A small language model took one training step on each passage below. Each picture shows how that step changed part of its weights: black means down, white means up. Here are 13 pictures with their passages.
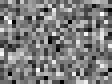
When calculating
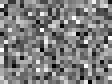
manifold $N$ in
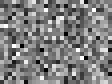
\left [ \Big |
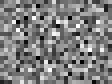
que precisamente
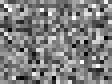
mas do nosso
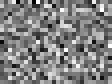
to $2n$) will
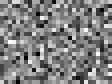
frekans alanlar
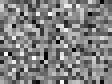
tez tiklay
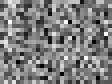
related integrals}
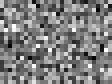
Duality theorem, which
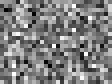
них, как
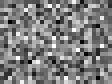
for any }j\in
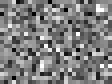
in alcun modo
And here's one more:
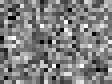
1 En el taxi,
